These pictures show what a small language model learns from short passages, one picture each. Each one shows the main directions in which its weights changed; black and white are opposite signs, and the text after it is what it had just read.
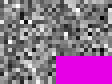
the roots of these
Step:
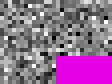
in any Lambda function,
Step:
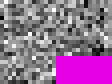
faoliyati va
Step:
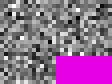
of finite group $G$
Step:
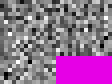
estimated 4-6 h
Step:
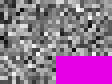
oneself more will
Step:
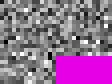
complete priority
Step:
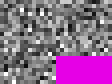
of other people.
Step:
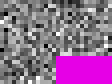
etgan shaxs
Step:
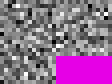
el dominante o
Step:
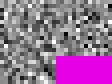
the worlds
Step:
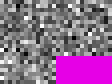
També és
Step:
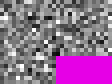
We now express
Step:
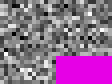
an implied constant
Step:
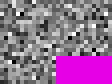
The Pre-board
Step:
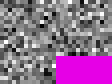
efforts in
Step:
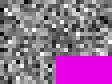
with extract of neem
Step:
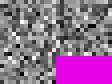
materials. In
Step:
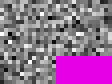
to the farming method
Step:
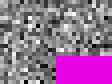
of the crack). For
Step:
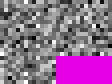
is invariant under
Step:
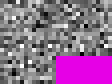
by culture were
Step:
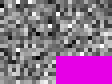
(e.g. for
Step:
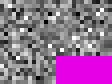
ces secteurs
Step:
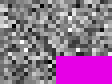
introduce a
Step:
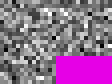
soft hvs
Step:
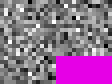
the consequent need to
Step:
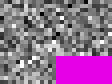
in some patients and their
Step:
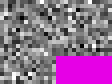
and sunburn
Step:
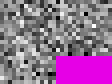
computational theory. For
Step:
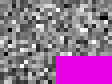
$ A\cong
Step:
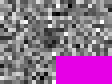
$\mathcal{M}$ be
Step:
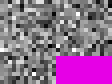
with respect to the
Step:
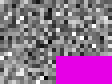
subsets $\left\{
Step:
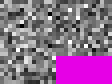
the Energy Sector
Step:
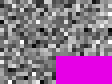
1 with respect to
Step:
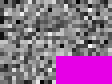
the maximum)
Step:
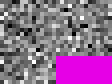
See Section
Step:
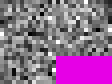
also need the corresponding results
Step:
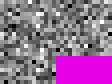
enkylose les
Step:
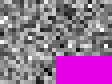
provide a clear
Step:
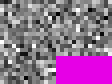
lecturers are
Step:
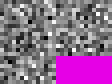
resulting studies were
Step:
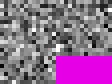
presenta dado que
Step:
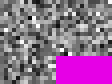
instalação de
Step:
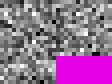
u\right]\ {\rm
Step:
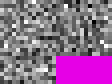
the cause of death
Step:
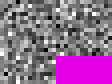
or $G$ is the
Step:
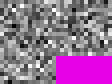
mathematical modeling
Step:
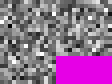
This study underscores
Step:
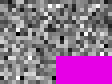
cliques of the same
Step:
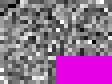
field $\F_q,
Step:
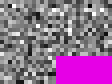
organization of the new
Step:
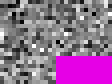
at $\infty$ and
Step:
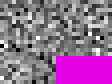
directly launch
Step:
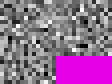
for example, section
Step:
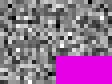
possible to expose the
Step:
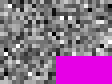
its correlation with
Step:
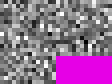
child marriage
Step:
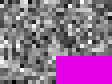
end, Niven
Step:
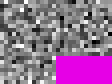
- - The MIC and
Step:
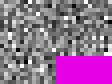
degree of dependence of
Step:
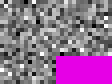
De Investigación
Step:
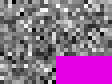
an add-on
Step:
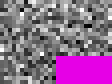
\cdot d)b.
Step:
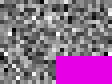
number at least in
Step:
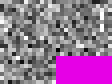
breast height and
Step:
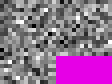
besser einen
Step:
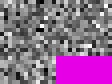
two matrix products only
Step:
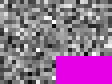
St. Kliment
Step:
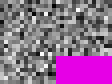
of the results [W]
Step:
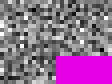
is the desired
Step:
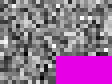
(de Vries &
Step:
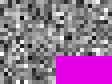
$\beta$ via
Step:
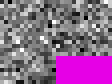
found non significant with
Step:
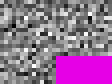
Lei nº
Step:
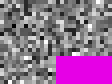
particular machine and not
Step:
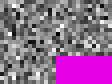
this leads to
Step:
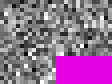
the market, which
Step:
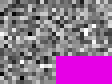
denote $m =
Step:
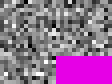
question of interest
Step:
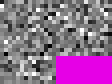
a dedicação e
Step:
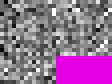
on opinions on
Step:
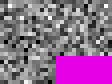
va resurlarni
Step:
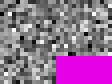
point $j$ if
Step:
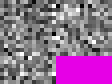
est doué de
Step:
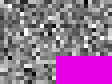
> Support the
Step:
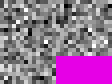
self interactions
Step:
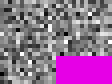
method with Modified
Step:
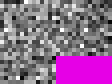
\int_\Omega \bar
